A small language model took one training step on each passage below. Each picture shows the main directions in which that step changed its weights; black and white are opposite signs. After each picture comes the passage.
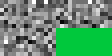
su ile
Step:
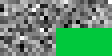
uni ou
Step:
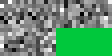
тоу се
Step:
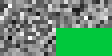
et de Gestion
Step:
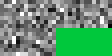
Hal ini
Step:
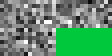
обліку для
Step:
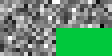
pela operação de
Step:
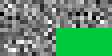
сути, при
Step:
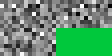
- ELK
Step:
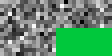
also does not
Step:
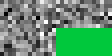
na qualidade de
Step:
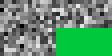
числе на
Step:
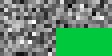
This research
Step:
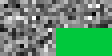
maken van de
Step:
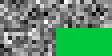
for many of
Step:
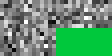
education system
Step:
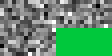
be useful
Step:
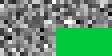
В статье
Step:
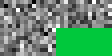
quem o
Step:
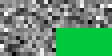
el proyecto
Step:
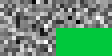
diz em
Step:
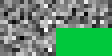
listele de
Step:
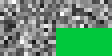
la disociación
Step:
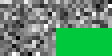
und moderat
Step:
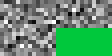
tipos de
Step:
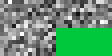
der Suche von
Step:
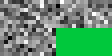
al pasado,
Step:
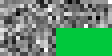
video in
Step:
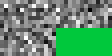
na Mouraria
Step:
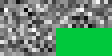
ele, não
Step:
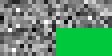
стал все
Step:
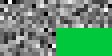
contenido de
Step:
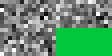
виде ее
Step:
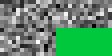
va ular bilan
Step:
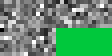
— muammoni
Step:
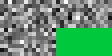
des PME
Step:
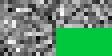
de processos
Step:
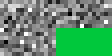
في الصين
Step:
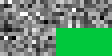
- deganda
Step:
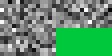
Sueli de
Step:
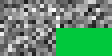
fontes de
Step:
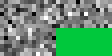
son escasos
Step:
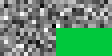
la manière
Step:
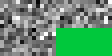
com o conhecimento
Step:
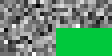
balki ekologik
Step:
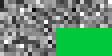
una cuota
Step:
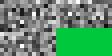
места за
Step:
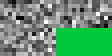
dos Curso
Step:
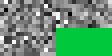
esperar a
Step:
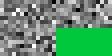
mais às
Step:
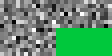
meri raba
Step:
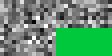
oleh peneliti
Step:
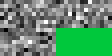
is clear
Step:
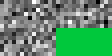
за наук.
